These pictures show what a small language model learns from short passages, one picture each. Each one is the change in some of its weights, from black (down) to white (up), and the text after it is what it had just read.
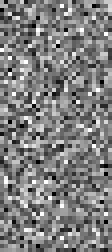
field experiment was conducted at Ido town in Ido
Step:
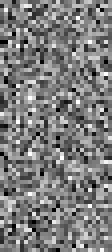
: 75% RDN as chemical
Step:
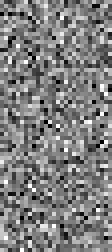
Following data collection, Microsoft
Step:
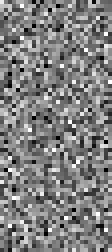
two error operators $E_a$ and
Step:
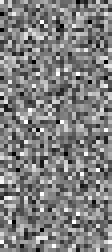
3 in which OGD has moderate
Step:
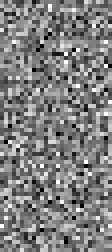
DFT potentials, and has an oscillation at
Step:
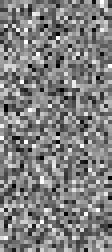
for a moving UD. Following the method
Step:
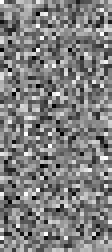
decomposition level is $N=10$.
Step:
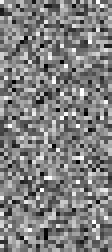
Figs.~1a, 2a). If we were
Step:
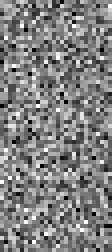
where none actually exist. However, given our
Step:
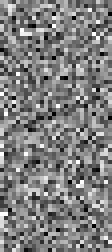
was chosen on purpose so as the ratio
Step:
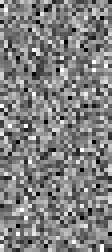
process. The contrasts in the answers students
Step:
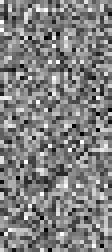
the volume occupied by an ensemble of
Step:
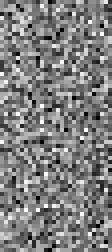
we have generated the small mass scale from strong gauge dynamics in
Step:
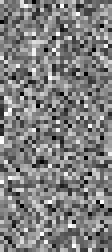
optical novae than reported before. We discuss
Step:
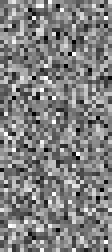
of sustainable and responsible innovation in your
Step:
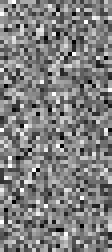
of the predicted rate) and $-3.8$
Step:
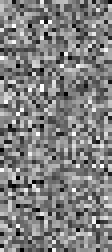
landing is not as tightly regulated as the
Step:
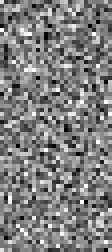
were shown in Fig. 3. The FMOs play
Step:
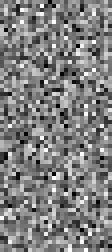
raise public awareness about the role of the
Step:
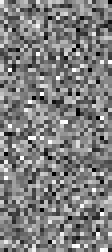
suppliers and employees). This goal will
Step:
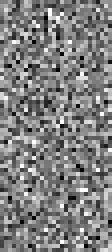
a potential biomarker for tissue
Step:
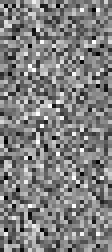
published scientific literature and country
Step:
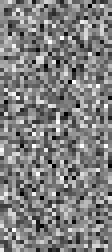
of the standards the tubular equipment is
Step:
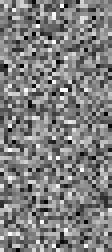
So the FAP decreases while the efficiency increases. At
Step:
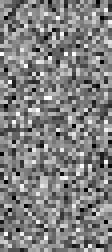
distribution depends strongly on ν , one must in general
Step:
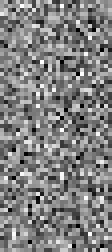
inferences about central engine parameters from two peaked
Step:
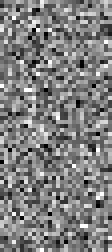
Forty (40) formulated meanings were developed
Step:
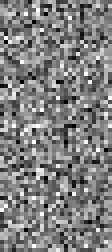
t/ha of manure were applied to it, and
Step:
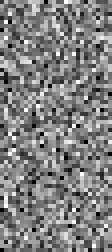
cannot realistically re-structure itself into a
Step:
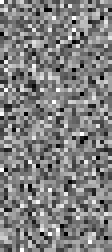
people, especially in the developing countries than
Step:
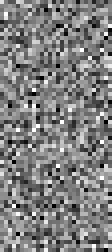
improvement is focused on finding effective ways to
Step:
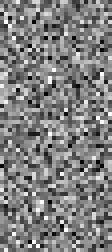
form to subscribe to the Lynx
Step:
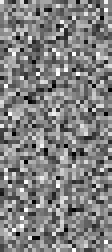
sense of purpose and direction, which
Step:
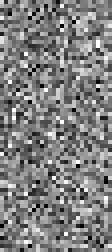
Revenue Generation in Nigeria
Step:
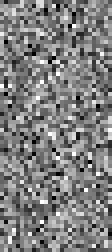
of the prepared sol on the substrate by
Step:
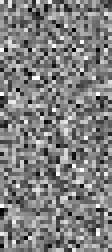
Fergana Valley, near the border of
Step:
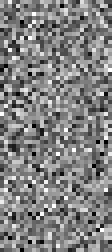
an underlying strict ordered ranking
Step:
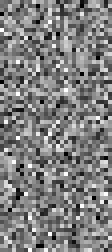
the deductive strategy. The assumptions
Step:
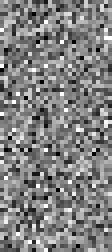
had a nominal shape: a well-defined
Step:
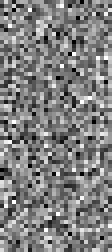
of Neutrino Oscillation Signals and
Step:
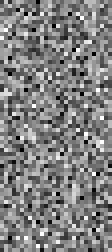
Below, we explore the physical conditions in the
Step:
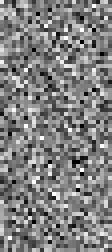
are primarily related to the wall-normal particle
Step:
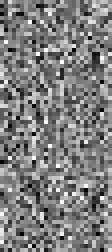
resolved spatial scale varies adaptively with the local
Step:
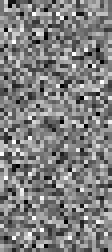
and, even, waste products³. Some
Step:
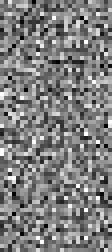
MOV, MP4, and OGV
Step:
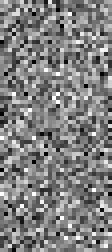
a general function of $\xii{i}^\Lambda$
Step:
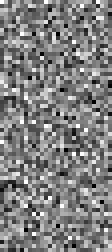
non random convenient sampling method, in University of
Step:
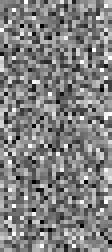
itself is at times mistaken for
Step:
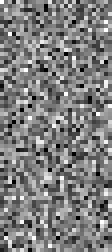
consumption of proposed controller is higher than that of the
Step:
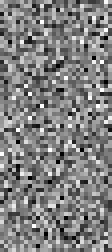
deranged and her INR was 1.9.
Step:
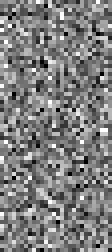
integrated nutrient management treatments, maximum leaf
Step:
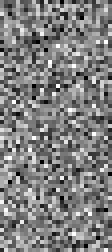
by transforming the harmonic oscillator wave function to
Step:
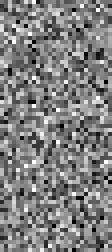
attracts counterions from the surrounding solvent
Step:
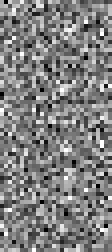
and the decay length of the surface potentials $\sim
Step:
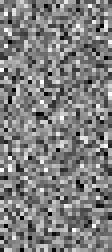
phase and period) used to prepare the phased light
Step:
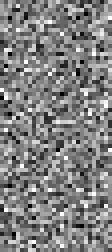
\textbf{transcript})$ forces
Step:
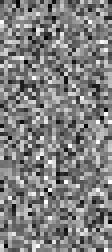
Climate control, hence, has strong relation
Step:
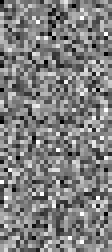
risk analysis and a comprehensive risk
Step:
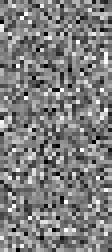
22.5$ mag), corresponding to
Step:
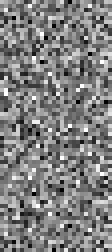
(51 years vs. 61 years,
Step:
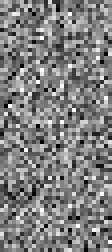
a false positive (FP): the samples are
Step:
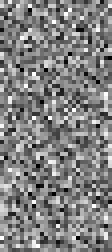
mercaptoacetic acid. The plate
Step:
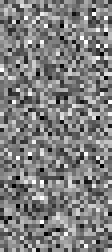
provided by the English teaching platforms or
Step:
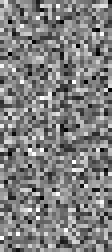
be made and established along with the continuous review.
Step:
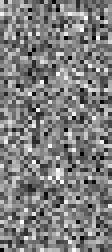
long-term data, estimates for 1950 by
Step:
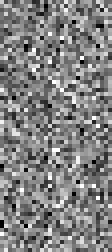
surface are primarily coupled with a critical
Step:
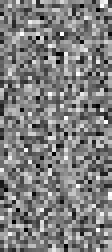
In the SOT, several fold
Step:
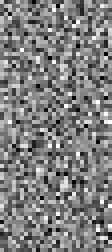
$R$ is the spatial extent of the
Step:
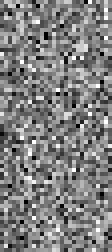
material in teaching learning methods, - Promote interaction
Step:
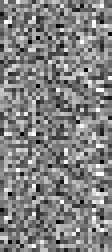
\label{model} \end{figure}
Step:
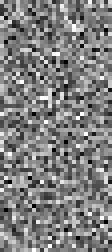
$\Sigma_c(2453)$ are well established
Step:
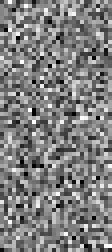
two- roll mill and hydraulic
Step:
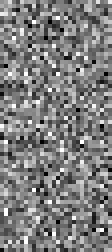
to improve light weight construction due to the high reachable
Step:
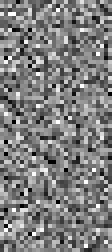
and Law, China ²School of
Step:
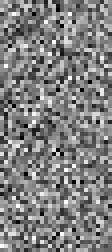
averaging over it. Two- and
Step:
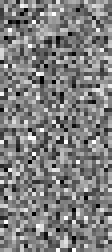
- Competence requirements and training of
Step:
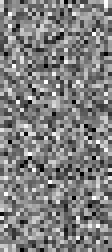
to placebo while group B was given ten
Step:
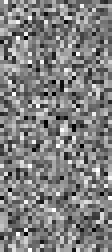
perpendicular to the plume of interest
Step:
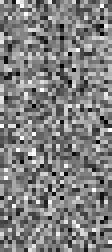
lower impact than on-SEF ones. This
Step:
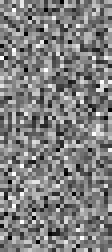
to illustrate some notation and simple ideas for
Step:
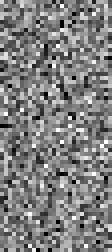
observed in the systematic doping study of another
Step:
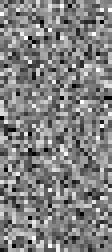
in neonates than in infants and most cases are
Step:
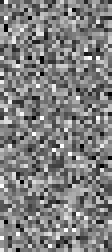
and the time required by the corresponding tool, respectively. A
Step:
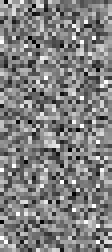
and nonspecific granulomatous
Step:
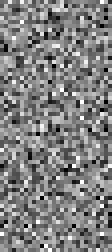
into a highly influential field, with recent work characterizing
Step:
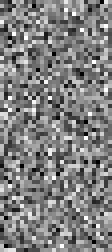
are frozen below some $Q_0$
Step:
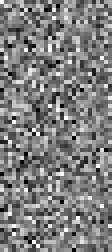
the TPE contribution to the Lamb shift in
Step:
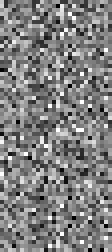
spin states by probing the cavity transmission amplitude and
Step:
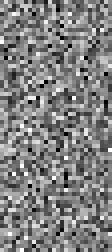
a forum for discussing ESM experiment protocols and
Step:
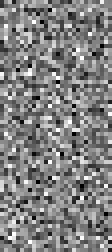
future generation and state what you are leaving
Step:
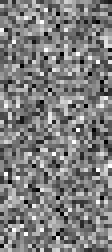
oxygenation period, DO and pH
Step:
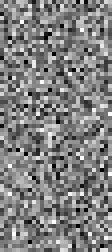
electrons from the enzyme-fuel system
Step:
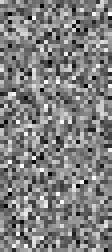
conditions for supersymmetry breaking do not need to be
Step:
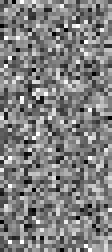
interval τ_g [4]. Moreover,
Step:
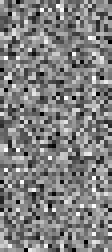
\eqref{gan-obj}, the following equation
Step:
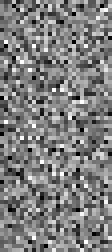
primary processing bases use physically outdated
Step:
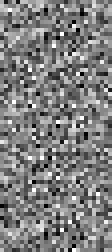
Review}} of the {{Literature}}.
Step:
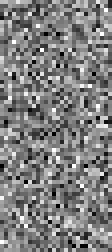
1 or 2 connected with marcel shape ratio G Table
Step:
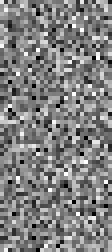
system may be reduced to a matrix equation. In particular,
